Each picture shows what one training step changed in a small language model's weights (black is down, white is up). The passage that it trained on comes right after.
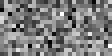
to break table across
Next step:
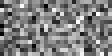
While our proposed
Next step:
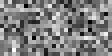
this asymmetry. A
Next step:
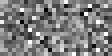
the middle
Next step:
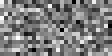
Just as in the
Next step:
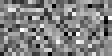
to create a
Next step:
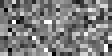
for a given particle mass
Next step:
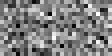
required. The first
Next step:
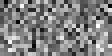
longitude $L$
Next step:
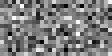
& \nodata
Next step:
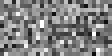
by fitting one or two
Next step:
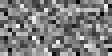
with a given interaction at
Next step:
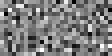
tunneling may
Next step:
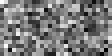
a Hubble time.
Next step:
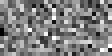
be greater than
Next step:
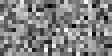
extended to great
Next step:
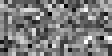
as need be. %
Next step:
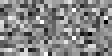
3 \vert W
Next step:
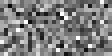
the 10~nm scale
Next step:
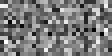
a factor of 10,
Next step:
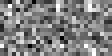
results between figures
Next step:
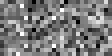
an external source field
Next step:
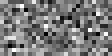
quantum expectation values
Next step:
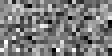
by changing the bin
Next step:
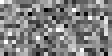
Box Large
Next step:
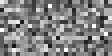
a rescaled
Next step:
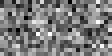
platforms. In
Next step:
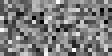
SB1 lines
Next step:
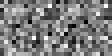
a function of redshift
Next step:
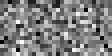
is necessary to make additional
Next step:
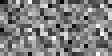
like to thank
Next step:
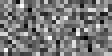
of each individual, their
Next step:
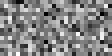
is hovering over
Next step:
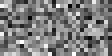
hand, the second term
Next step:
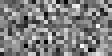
well with one another.
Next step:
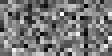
rational utilization of
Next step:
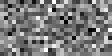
frame, and
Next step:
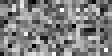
The ROMES method
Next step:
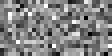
output parameters to ensure that
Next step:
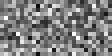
the two modes}
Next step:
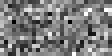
the wave. %
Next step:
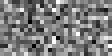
3 times the radio
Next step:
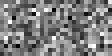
those for three-point
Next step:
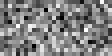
the present calculations in which
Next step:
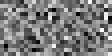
these searches
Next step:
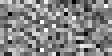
Natural Science
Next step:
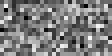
by the coefficient of the
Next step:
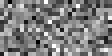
efficiency measured in our experiment
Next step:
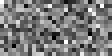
must be small as compared
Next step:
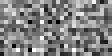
In the path integral
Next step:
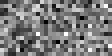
then has the estimates
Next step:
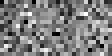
(dashed line)
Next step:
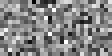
a way which will be
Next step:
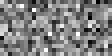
a given fixed density
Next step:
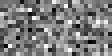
and 2-dimensional density
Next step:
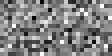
of magnitude smaller than that
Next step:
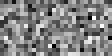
advantage when the spectral
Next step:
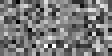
for the leaf
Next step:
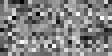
existence implies absence
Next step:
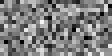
with the existing experiment
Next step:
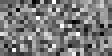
loss, and throughput
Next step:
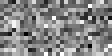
Wilson loop
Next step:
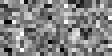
paradigm that
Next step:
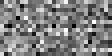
= w \cdot
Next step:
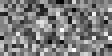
two subsections.
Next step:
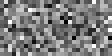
the uncertain geometry, and
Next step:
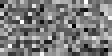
of videos.
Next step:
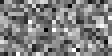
optimal but mutual
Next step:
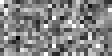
same differences in procedure as
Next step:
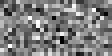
form of the expressions
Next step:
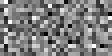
a square lattice with
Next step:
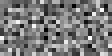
can be preserved
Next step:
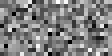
| Transport
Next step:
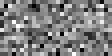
spin transfer torque
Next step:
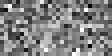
$\Pi$ is the
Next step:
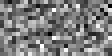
longitudinal spatial
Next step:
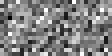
vector coupling constants.
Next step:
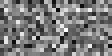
on the efficiency of
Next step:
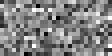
both grid based
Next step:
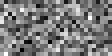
absorption) in
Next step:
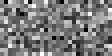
gain of the electronics
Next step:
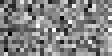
disallows such
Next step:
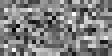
B. Using
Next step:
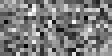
to clearly show the
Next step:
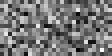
the light curves, both
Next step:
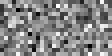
the following multidimensional
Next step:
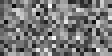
that the period has
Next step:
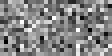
from obtaining any
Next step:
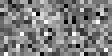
sum over $n$
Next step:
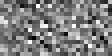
middle and
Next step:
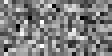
stem from various
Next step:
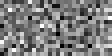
relation to the different regions
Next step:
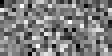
boundaries for the top
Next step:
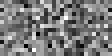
for estimation of the
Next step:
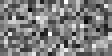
or interstellar matter
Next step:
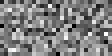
model capabilities with
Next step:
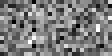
vanishes. This is
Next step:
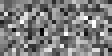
lower bounds proposed
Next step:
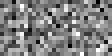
score features to
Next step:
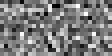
with the predictions from
